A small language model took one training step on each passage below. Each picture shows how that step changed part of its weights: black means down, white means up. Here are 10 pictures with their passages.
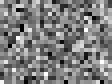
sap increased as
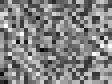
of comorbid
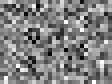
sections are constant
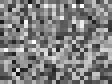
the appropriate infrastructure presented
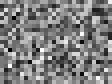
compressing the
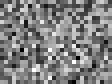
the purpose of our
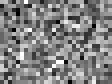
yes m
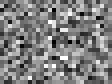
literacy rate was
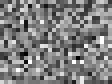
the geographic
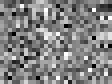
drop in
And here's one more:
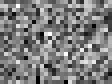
present in terms of
